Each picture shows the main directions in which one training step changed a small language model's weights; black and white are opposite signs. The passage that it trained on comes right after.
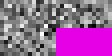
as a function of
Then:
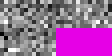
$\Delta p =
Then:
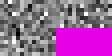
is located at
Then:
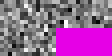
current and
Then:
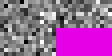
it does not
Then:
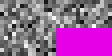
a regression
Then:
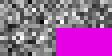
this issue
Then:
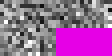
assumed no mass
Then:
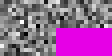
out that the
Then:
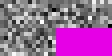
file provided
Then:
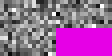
nest 2
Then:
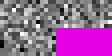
cut at the
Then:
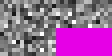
is very
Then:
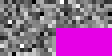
qilish va
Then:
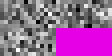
que está
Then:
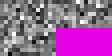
— bu
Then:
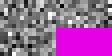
correction terms
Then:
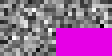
after a
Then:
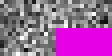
mass of the
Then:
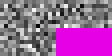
c'est le
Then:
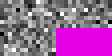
acquire the
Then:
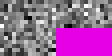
a lesser
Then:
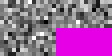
posee un
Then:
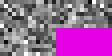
that case, for
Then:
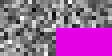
all ranges
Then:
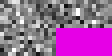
Figura 1,
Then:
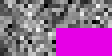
youth with
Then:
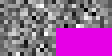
portraits of
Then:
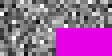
way to
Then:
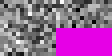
was the most
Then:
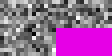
importante producción
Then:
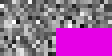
probed using
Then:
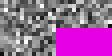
em prol da
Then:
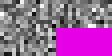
involves a
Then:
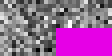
the value of
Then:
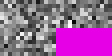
the probability
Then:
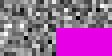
as given by
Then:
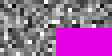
in the specific
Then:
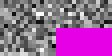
tendência de
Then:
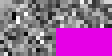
evolution of
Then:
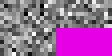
no separate
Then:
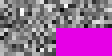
with FK
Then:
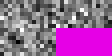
phase, for as
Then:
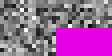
existing in
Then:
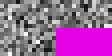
completion of the
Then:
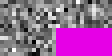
seja uma das
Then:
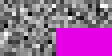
is given by
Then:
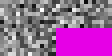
scalar charge
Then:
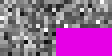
week; both
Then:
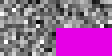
at the same
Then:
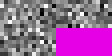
y emocional
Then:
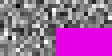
larger scale
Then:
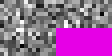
las relaciones
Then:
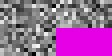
all halo
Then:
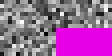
quantum East
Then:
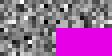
a source
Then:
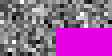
bor. U
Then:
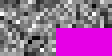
be very
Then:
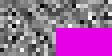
destroys the
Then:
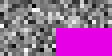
relation between the
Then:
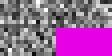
there exists
